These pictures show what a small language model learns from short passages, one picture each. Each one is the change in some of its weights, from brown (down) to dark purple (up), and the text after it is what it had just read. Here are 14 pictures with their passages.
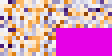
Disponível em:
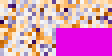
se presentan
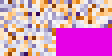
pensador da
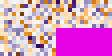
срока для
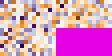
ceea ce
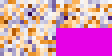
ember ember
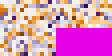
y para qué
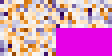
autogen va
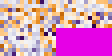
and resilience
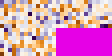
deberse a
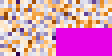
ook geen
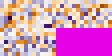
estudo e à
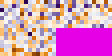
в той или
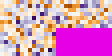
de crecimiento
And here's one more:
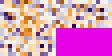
darajada mos
